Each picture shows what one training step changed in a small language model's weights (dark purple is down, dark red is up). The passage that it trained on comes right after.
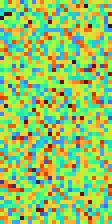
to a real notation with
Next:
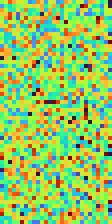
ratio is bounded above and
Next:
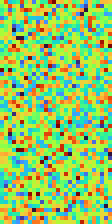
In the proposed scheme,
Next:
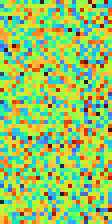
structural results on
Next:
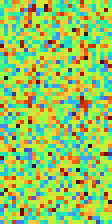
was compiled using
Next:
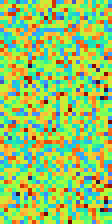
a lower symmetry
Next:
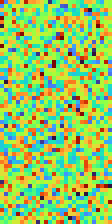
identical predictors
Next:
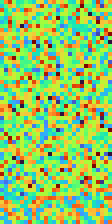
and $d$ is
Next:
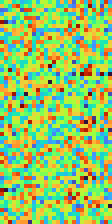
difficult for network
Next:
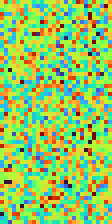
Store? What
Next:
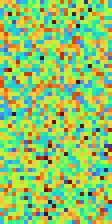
environment for continuously
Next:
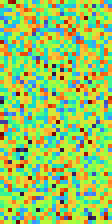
nodes with significant behavioral
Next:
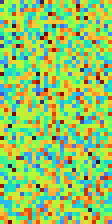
mind we are
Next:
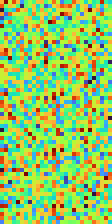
and bunch of
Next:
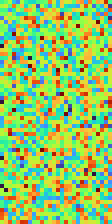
time consistently increases.
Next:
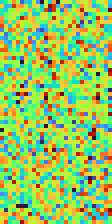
self energy of the infinite
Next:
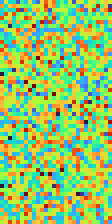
a single layer and
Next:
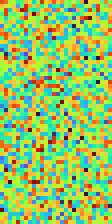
Post op 6
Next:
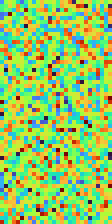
to the fact that,
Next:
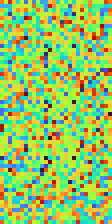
scope of this
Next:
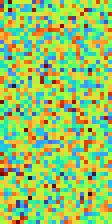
with acetone and
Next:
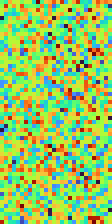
the AP and
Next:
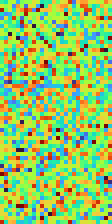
the 1% level,
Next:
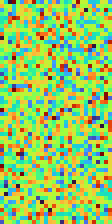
become dogma within
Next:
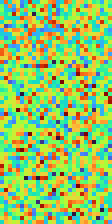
the notion of
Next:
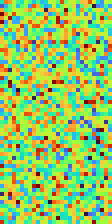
combines orthonormal
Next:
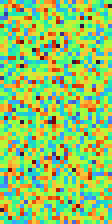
and involve more
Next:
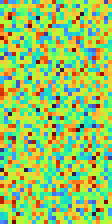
We formulate a number
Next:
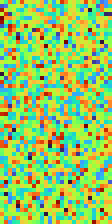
point the excesses
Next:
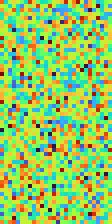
University Press,
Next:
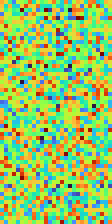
Biomed Res
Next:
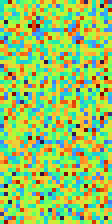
was observed as the
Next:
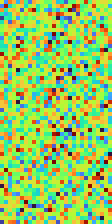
t Cu.
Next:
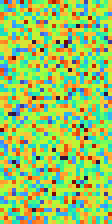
In this paper we
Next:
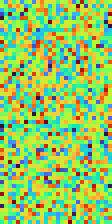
to a better quality of
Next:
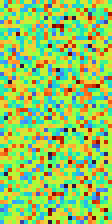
a facet with
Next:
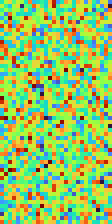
set of initial values.
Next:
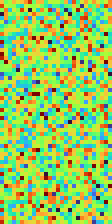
Average Change
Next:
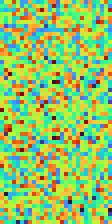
the effect of the
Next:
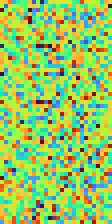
cit.], we
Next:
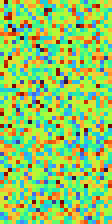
Let $U$ be
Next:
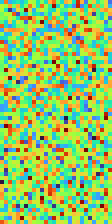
no significant difference in their
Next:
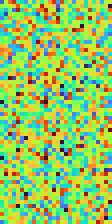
and the adjoint property
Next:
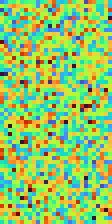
high school and high
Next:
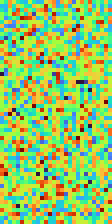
the strength and direction of
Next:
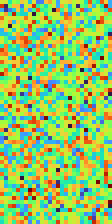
uniform background, the
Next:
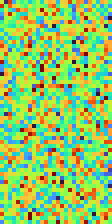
training, promotion
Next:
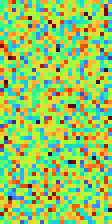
the \sif\
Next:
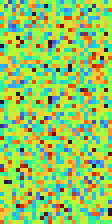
of the Axiom
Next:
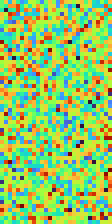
complex numbers. By a
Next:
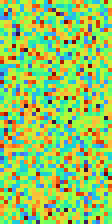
} % end of
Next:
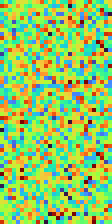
electric plants –
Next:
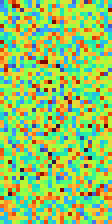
may be a risk,
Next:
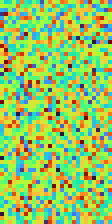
development of open data
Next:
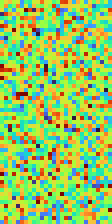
performed for every combination
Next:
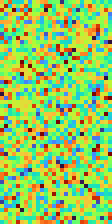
single cohort time
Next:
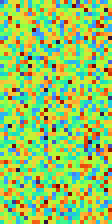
denotes element-wise
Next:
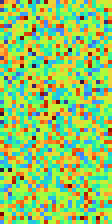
a project looks
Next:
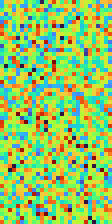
more general so we include
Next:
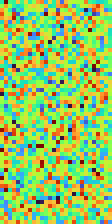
-i \pi
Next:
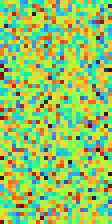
the characteristic classes of
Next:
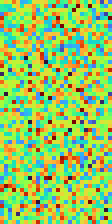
5hr; after
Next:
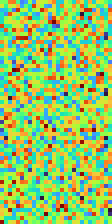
of the canonical system
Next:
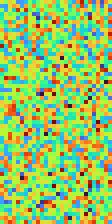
n}$ is the known
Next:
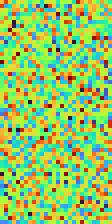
abstract version of the
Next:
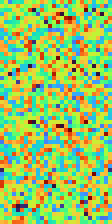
weight for our proxy
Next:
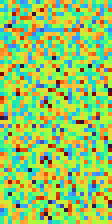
the building itself
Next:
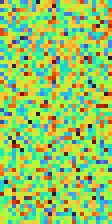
introduced offer a new
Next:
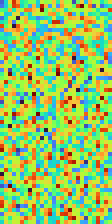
have shown that the
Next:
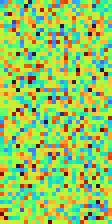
be solved in addition
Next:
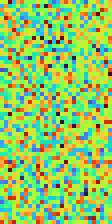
discoveries, including
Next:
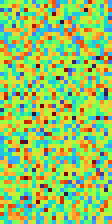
high in cases with
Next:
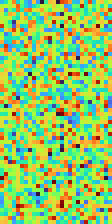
form factors, we use
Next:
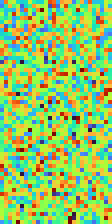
the only result of the
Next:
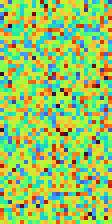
a configuration of
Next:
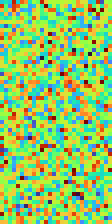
power of Robust
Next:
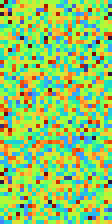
nonlinear magnetic charge
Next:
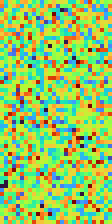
India and could be
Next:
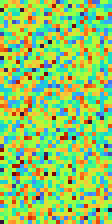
relation between smart
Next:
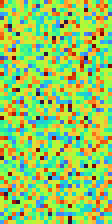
mati) locally
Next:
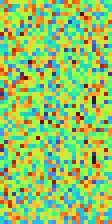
\ \text{ for
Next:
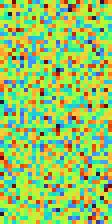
Just one of these
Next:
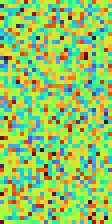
makes use of a
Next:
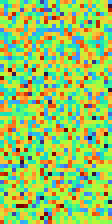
unique solution to the initial
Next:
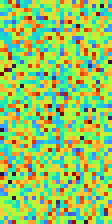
intended and the
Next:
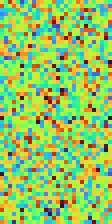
of characters
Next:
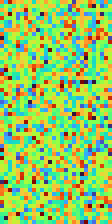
switches after
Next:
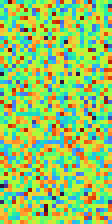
strength and linear strain
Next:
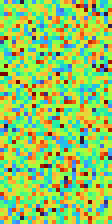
to strengthen,
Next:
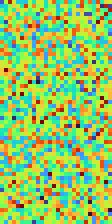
is the identity matrix on
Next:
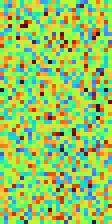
Then $u^{\otimes
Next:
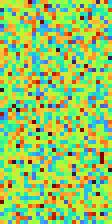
Type’ were
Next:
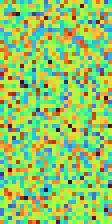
constant $F$
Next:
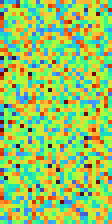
governance model, financial
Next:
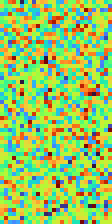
of atom $j$
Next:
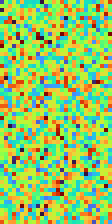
nuclear chart as
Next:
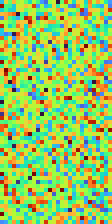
indicator function which depends
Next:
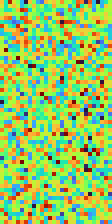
details. Graver
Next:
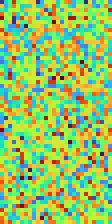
know this is the first
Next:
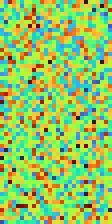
was showed by Free
